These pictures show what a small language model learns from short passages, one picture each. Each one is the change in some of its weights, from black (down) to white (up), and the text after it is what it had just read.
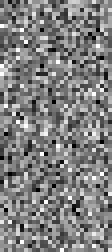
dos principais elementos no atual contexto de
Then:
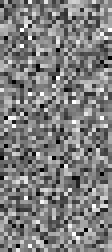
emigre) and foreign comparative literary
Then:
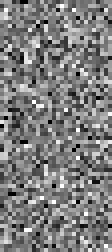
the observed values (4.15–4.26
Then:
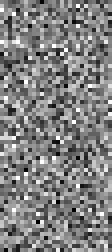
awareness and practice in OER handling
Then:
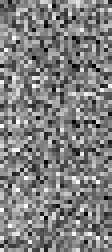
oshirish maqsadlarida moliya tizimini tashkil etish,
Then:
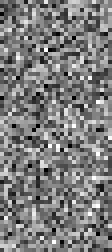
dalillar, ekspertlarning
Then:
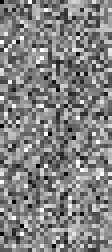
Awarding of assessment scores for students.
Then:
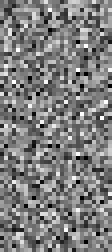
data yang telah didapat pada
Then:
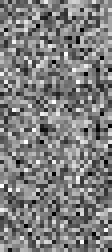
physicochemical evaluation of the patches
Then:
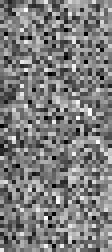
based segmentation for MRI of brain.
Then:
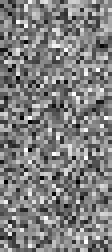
three classes of coreceptors are X4,
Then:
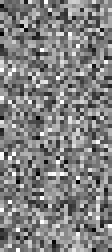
all of them were motivated by the need to
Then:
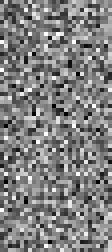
COUNTRIES [4]
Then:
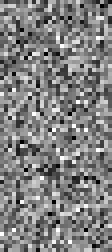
sino tavsiya qilgan dorivor
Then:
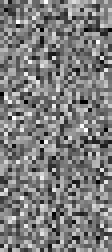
number of absenteeism by cadets of
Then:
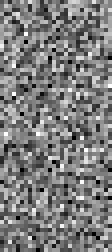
– yilda shubha ostida
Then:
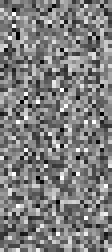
merawat dan menikmati taman
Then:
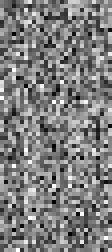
of Chemical Engineering,
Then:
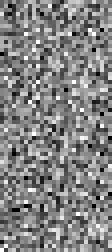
підприємствам відповідати
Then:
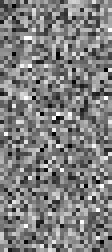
payment systems has become an important pillar
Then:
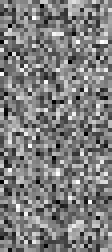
\frac{m}{n \cdot
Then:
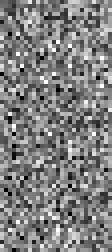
of advanced educational programs is a
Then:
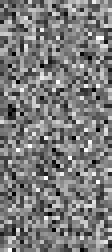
elde edilen kağıtların
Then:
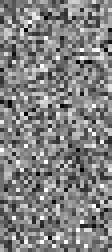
and thus do not necessarily indicate
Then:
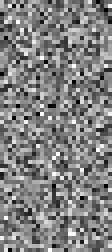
Related information-theoretic perspectives
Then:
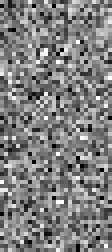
los demás AGV. Este caso de
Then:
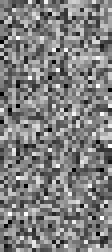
the highest Root Mean Square
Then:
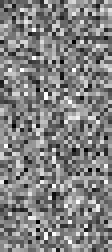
olinadi. Shu sababli,
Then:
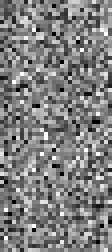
la secta de los audienses,
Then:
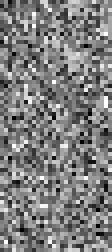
was a fait accompli in a document
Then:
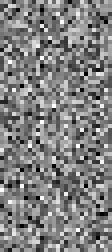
the first level are subject to the performance criteria
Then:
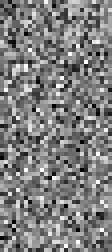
collaborative filtering model. [4]
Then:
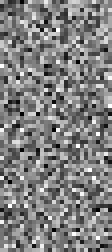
after previous exposure to BCG and
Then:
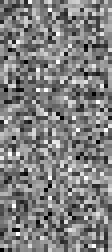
o novo território de disputa,
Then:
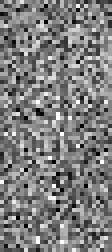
hand-written papers, some are
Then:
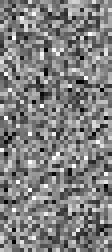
to social and emotional skills, which
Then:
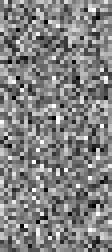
сортів, які походять із
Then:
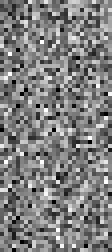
other hand, other reports suggest that
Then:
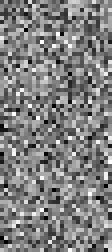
Motik, P. Papotti,
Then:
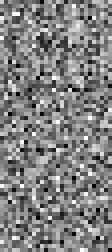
освітніх технологій. Методи
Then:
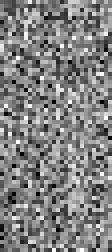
of extension programs were benefited in
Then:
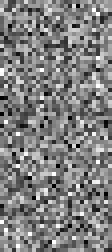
bleed and SBP. 5. The
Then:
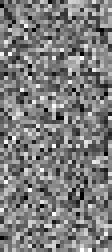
**Resolução nº. 12,
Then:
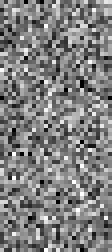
text. Figure 3: the author should add the
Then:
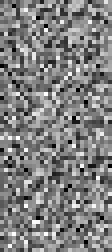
1, 4 e 5 obtiveram mais de
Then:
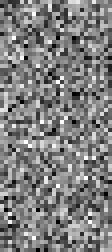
va xalqari investitsiyalar kabi iqtisodning asosiy
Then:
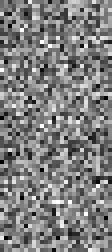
This text refers to an experience report,
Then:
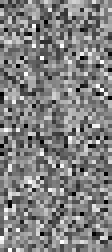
women using a stick and a ball."
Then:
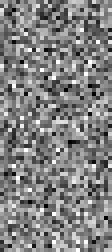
пешеходных переходов, и не
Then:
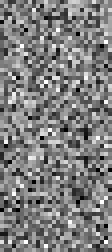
66 mg/kg did not affect
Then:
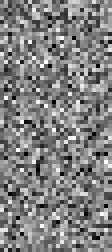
Data, 2023. Table 2 shows the value of
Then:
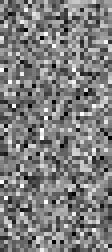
COSTA, 2015), agregando
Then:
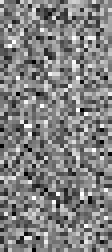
и соответствует существующим
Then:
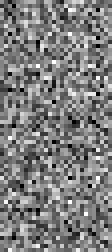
materiallarini tadqiq qilish uchun universal usul deb
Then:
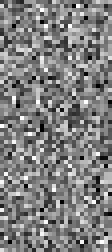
Nigerian Politics Dr.
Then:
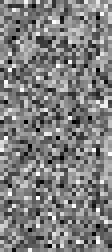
має включати консультацію
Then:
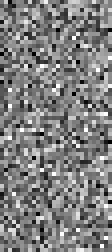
acids (mainly small RNAs),
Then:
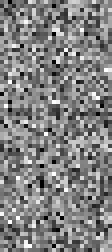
contamination in botanical supplements.
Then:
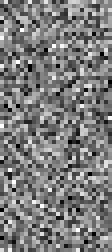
al., 2016). The Rome IV is a
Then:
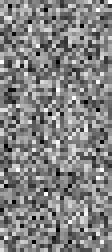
practices: robust programming to enable
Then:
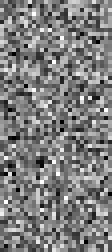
at the time of birth. The problems are about the
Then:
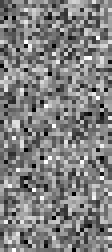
lot of information assets are usually dependent
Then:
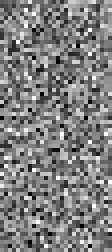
informação" AND "Gestão
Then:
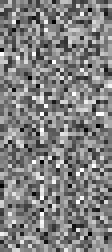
70% carbohydrate and
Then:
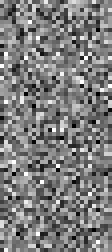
доирасида давлат дастурларида
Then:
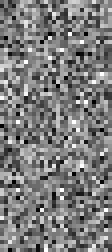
stress tolerance, its precise
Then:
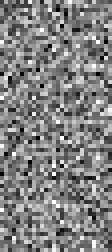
o‘qitish usullariga qaratilgan.
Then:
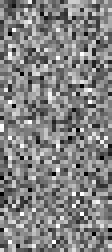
of Children". *Complutum*.
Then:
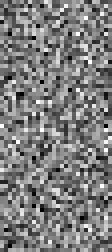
bonds with Arg111 and Thr74
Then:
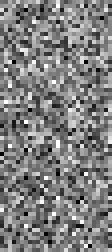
G. Morgenthal, "Visual
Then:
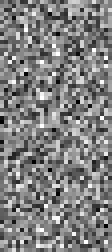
toughness of micro-fibrillated
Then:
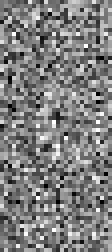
the system comprises of three subsystems that
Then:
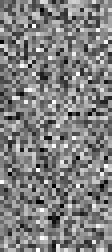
with a p-value of less than
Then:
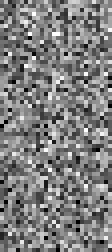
contain 400 mg Shilajit
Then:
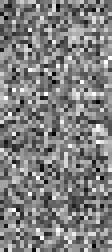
o'zgaras musbat σ
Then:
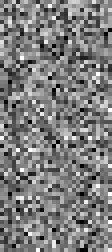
που είναι
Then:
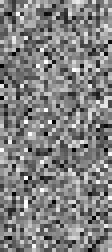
экиш меъёри, экиш
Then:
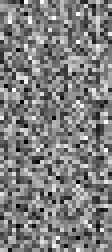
Année Intervall e
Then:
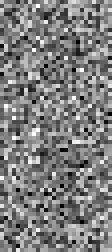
тасарруф этиш ва сақлаб
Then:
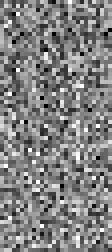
марказий аппаратидаги маданий
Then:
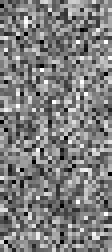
name for the ancient art of lying
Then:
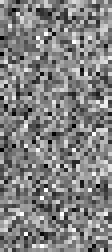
меъёрда жисмоний
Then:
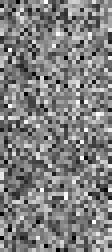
Заключение Комплексный
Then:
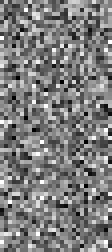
C в дВ пустоты.
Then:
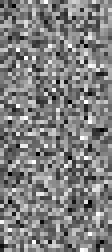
ve verim gibi özellikleri
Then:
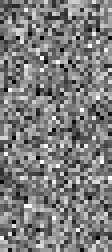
cow milk was subjected to simple
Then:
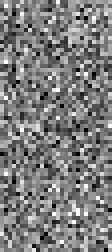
t_s and t_d , respectively,
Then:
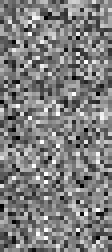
and flaw size corresponding to Fig. 9.
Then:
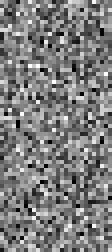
на специальных уроках изучения
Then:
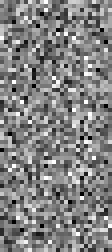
что... Если ваши обучающиеся
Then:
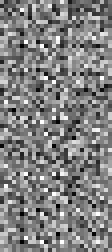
என்ன என்று
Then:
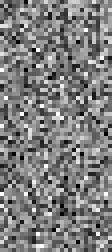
general operability. In fact, the port was
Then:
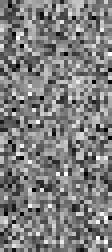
інтродукційної стійкості
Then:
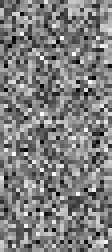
keluarganya. Ekofeminisme
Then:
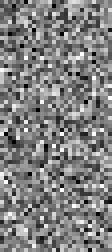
que analisam e produzem transformações
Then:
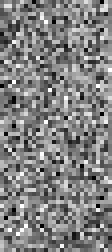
bir qator modellarini tadbiq etishni
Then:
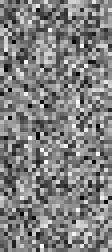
клинко-лабораторные особенности
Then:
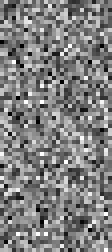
vositasidir. Ezgulik
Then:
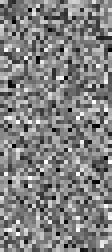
3.2 General Relativity
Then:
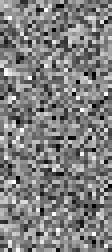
Mirziyoyev o'zining
